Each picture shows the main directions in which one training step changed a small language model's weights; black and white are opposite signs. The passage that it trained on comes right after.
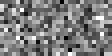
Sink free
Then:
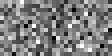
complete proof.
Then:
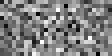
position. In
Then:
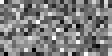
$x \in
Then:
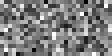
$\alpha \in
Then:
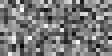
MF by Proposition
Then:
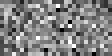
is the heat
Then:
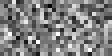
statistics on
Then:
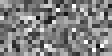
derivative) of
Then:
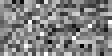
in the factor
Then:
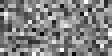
when $\alpha\in
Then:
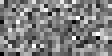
touching the
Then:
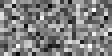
be verifiable for
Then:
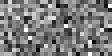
function defined on a
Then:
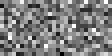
is a surjection
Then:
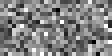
to $\Omega$ has
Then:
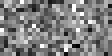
only have to sum
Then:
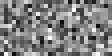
a child,
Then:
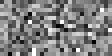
then $\varphi$ will
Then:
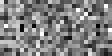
0}$ for each
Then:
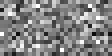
of properties that\
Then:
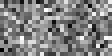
by theorem 1 and lemma
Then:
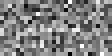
similar way as in the
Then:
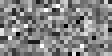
We say that the
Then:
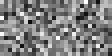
lines) for the
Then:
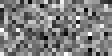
exists an open subgroup
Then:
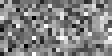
sets, motives
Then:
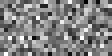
an additional
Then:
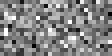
a well defined bounded operator
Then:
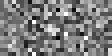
of factors of
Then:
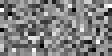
of angles at
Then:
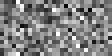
Observe that
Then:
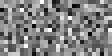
resolution \[
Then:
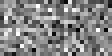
cohomology class with
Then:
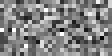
where the classical solution
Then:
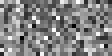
= 0$. We have
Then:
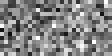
and the BMO
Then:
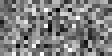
total {\it
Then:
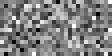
the other extracting
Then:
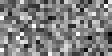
identity permutation
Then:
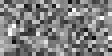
this means the result
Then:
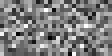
We will show that the
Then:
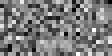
is a unique component
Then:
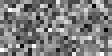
some effort
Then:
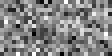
Rolle's theorem
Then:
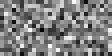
almost every
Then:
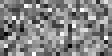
the extended
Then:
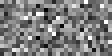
also determines the matrix
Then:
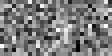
various properties of
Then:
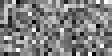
\ZZ$, one
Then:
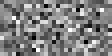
the eigenvalues of
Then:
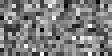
storage cost
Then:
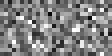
notation in \S
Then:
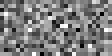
when $v$
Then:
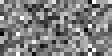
case, we have that
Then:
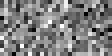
groups. One of
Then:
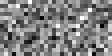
makes it
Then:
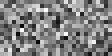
define our estimator
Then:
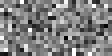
if $\,\langle
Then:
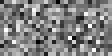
respect to the product
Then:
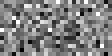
the application of the
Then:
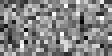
notion of a
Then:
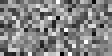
and assume thereafter
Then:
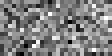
be a simple complete
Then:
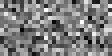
by constants
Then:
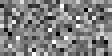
is a topological
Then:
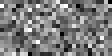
that there is a
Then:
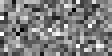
hard to see that
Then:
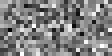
programming methods
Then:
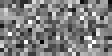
a noetherian
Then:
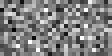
to introduce the
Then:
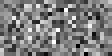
the extensions $K
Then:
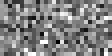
attention within
